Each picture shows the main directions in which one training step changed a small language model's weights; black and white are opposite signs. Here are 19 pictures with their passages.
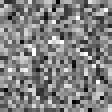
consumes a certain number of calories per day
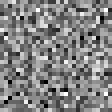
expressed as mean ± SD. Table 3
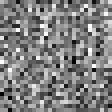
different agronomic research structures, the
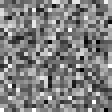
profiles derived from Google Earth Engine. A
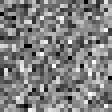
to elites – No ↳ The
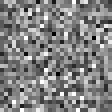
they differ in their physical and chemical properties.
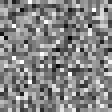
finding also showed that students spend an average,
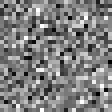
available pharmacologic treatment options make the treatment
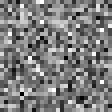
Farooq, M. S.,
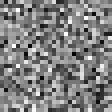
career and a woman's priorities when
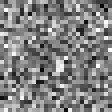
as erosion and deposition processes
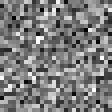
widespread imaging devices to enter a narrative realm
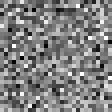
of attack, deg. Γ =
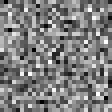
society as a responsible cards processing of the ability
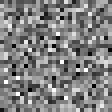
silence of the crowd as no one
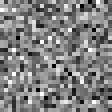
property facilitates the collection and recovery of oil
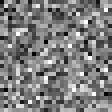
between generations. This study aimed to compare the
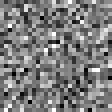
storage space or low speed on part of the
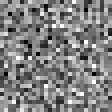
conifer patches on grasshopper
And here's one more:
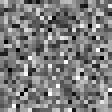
have significantly higher awareness of PCOS in terms of
